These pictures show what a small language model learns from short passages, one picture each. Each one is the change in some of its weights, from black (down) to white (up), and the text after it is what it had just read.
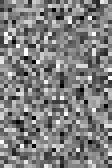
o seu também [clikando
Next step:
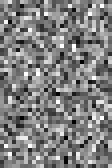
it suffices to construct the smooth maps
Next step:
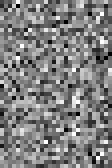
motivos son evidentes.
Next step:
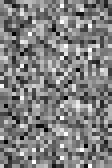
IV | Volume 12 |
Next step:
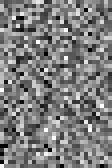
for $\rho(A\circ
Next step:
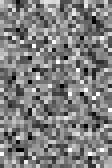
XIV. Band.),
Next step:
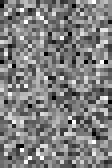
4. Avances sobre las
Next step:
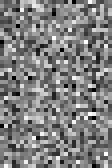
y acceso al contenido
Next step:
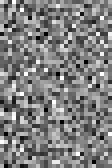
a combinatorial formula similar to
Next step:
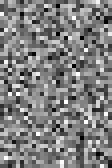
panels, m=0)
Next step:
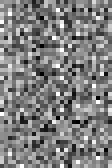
профессор Университета
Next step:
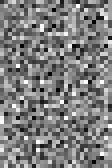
(dans le supersens)
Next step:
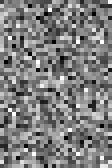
errors and the limited numerical
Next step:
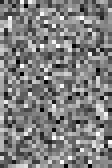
$\zeta(\alpha)$ is the
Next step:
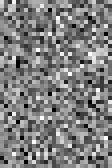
in the paper's end in
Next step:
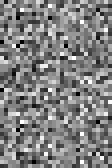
Remarque :}
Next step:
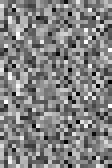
يتمكن من
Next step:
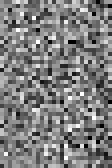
of the local Airy
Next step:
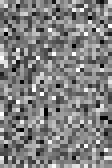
\noindent Key Words
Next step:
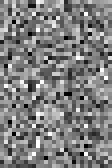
new last sub-interval of
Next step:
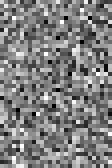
развитие за всички
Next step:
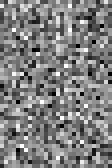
ha de actuar el
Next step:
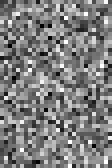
de vida dels informes
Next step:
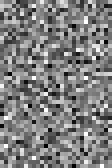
Our proofs will be based in
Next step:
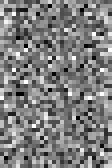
dibandingkan dengan model
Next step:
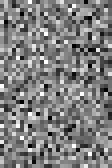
\ref{thm1} is
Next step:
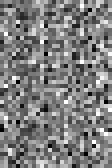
voldoet aan de eischen
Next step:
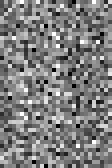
diferenciales parciales de
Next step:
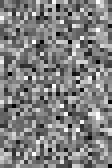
An important consequence of the previous Theorem
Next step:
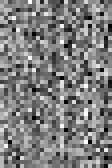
направлен на работу
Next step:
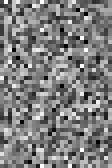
Prof. Hidetaka
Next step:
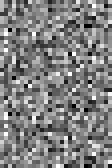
the one from the analysis of the
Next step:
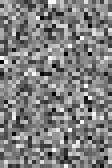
the same as the polynomial representation of
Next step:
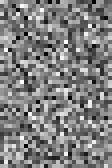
bodies and mathematics
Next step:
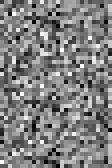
the Euclidean norm with respect to
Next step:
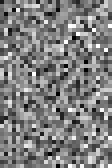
also recall the Sobolev embedding inequality
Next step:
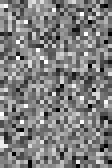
\ref{PsiDefinition}). In
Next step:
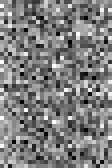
комплексів (так
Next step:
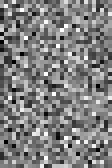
Cela aidera à
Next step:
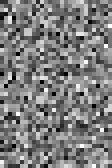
Haustüre sind als
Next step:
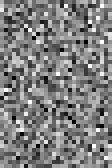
into account the relations (6),
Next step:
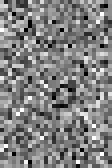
scale. \newline In other
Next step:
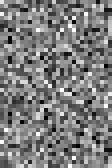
kalau bisa mereka
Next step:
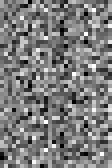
HUMAN BODY IN
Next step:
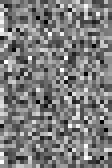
for ruin probabilities of
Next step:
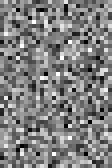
banyak yang belum
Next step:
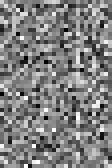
la transformación organizacional,
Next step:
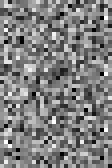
seorang anggota
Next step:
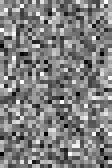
to a cellularization of
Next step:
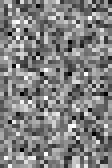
бўлиши зарур.
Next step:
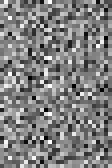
تماما عن
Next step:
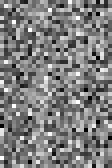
पते पर
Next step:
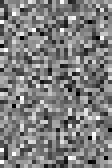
of the Data-dependent
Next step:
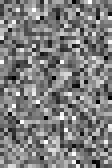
of cliques. First we
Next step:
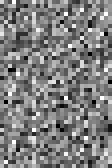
subject to the following multiplication
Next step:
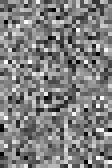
forming the ecological
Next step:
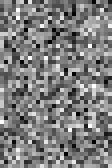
we are done. So suppose that
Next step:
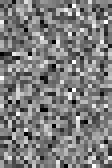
several complete classes of designs with
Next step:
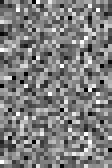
- MICHAEL,
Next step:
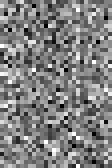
belgilab berilgan.
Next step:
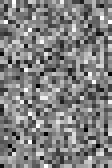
taking into account the fundamental tools
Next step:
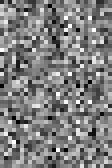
the preservation of formal style and
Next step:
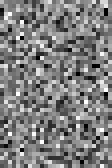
viabilidade econômica
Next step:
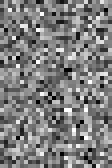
estudo de Cardoso et
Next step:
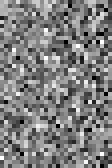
ao final. 5ª
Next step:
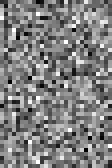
edits to the preliminary
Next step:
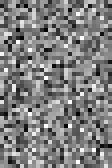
the lifted $\gamma$
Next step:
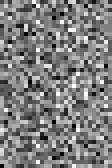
foydalanish maqsadga
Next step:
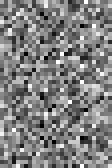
Namely, we can obtain
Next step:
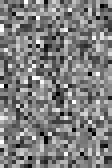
$E'$ \item for each
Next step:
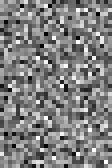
eng yuqori holati
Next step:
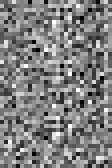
fascinació que
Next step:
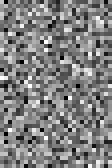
Let $\psi$ be a
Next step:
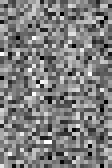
of non absorption of
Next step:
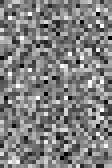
Dirichlet problem, or
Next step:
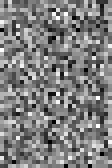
no issues with the
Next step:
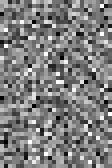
one vertex $x$ of
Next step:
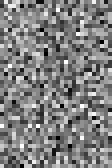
comandos realizados no
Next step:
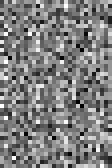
from \cite[Chapter
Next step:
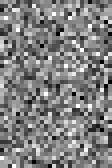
The mother tongue
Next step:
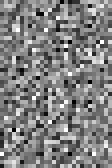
system, the derivative jump values
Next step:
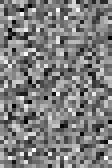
manbalar ushbu
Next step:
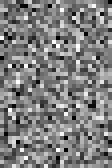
increase the computational efficiency and preserve
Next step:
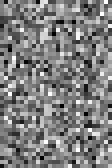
to process and access personal
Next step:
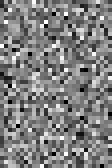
this result in order to establish a
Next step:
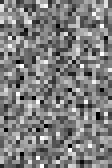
відповідальний за формування
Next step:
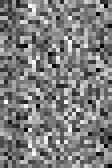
infinitesimal mass under the
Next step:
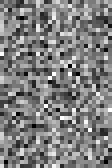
g \in C(K)
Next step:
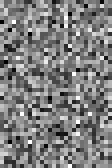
of params}, the total number
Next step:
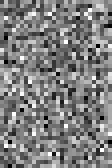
no fixed way to choose a suitable
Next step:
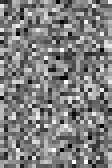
behaviour of the integral
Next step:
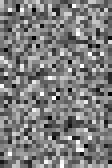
durch Volltext 0 0 1
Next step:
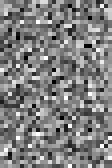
characterization of PS measures within
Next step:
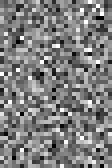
Sono rapporti che non
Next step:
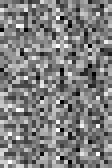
de materiales textuales,
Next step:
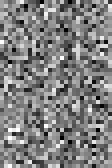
также сделки по
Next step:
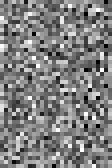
region where this does not hold is
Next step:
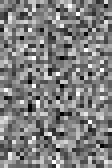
values of $t$, it will
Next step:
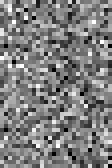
4) eine klare Abbildung
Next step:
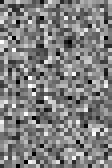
та методи дослідження До
